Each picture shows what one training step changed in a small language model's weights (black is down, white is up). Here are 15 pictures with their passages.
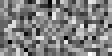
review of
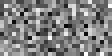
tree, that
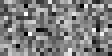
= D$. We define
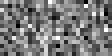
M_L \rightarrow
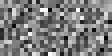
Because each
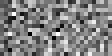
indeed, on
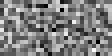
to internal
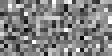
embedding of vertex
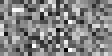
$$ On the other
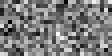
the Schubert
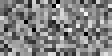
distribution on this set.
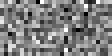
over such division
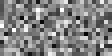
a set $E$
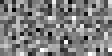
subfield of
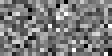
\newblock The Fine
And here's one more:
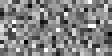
$K$ of
